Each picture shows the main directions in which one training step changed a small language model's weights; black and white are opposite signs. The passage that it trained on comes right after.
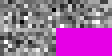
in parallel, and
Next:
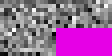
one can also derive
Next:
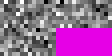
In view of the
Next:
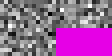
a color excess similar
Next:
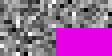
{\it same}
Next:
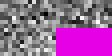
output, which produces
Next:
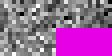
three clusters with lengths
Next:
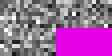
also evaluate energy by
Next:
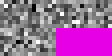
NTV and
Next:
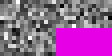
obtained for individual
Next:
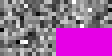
in quantum mechanics.
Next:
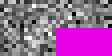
R \vec
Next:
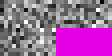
the fixed point
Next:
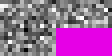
only, the derivation
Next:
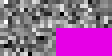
conjugation operator,
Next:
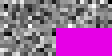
processes involving dark sector
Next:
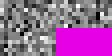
the classical counterpart
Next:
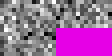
equality does hold
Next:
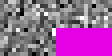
nucleus, averaged over
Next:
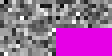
dust temperature of
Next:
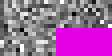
quantum cosmology in
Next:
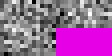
cluster is shown as
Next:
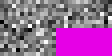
us his optical constants
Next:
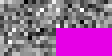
the intense
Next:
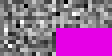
in plasma models and
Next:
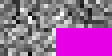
distribution is governed
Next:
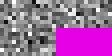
guiding principle in
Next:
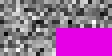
results from magnetic
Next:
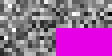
by applying the unitary
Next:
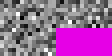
vev associated
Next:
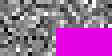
radio emission from the
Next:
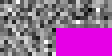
operator. For this
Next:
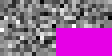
solved for the medium
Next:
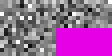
Sect. IV
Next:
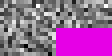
\AA, where
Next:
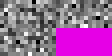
between 01
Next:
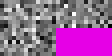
to phenomena such as
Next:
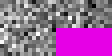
of the most precise
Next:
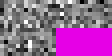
the selected transport and
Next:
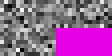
To realize description
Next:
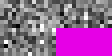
will exist and the
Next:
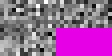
(for details see
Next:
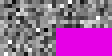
listed are sourced
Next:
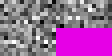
detection fraction as a
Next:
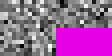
implies that the
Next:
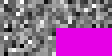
In all three
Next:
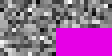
1,\nonumber \\
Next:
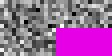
bracket of
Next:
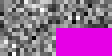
some tests have very
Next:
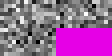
enhance our understanding of
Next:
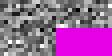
to twice the
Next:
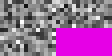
in between the two
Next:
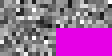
layers of the
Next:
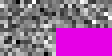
start to investigate for
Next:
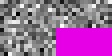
we obtain \bb
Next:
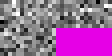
symmetric surfaces as discussed
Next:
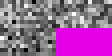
of standing fast
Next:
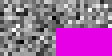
for useful comments
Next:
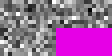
RHF or
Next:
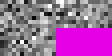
substrate temperature was
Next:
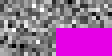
a direct measure of
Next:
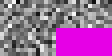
grown by
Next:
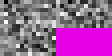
away} from the
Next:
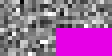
regions are topological
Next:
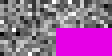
further classified into
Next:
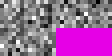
peak finding algorithm applied
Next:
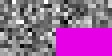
magnon state
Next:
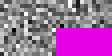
large value of
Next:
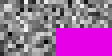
This property of force
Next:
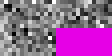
space which is
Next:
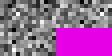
if the first
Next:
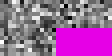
flows that last for
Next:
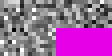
main properties in
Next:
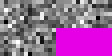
moves towards the
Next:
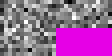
the mass accretion rate
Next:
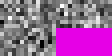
steps are shown in
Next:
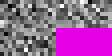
similar to the
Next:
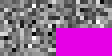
- \omega
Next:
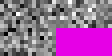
standard model scenarios is
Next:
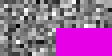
Allowing for
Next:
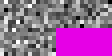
Under Assumptions
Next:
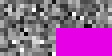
GR in the
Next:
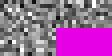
field theory in
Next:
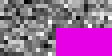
making it difficult to
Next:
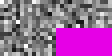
behave, contribute
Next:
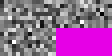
at the first
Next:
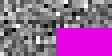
from the pulsar models
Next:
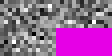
diffusion barrier is
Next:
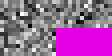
et al.
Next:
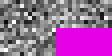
of merits such
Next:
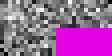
made of silicon
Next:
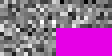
with the gravitational potential
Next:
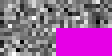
shown that the temporal
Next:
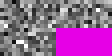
like to thank the
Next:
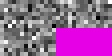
tile edges and
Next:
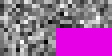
these files are
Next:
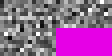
at various magnetic fields
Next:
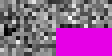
of the mass pole
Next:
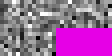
specificity, sensitivity
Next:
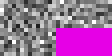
the recursion in
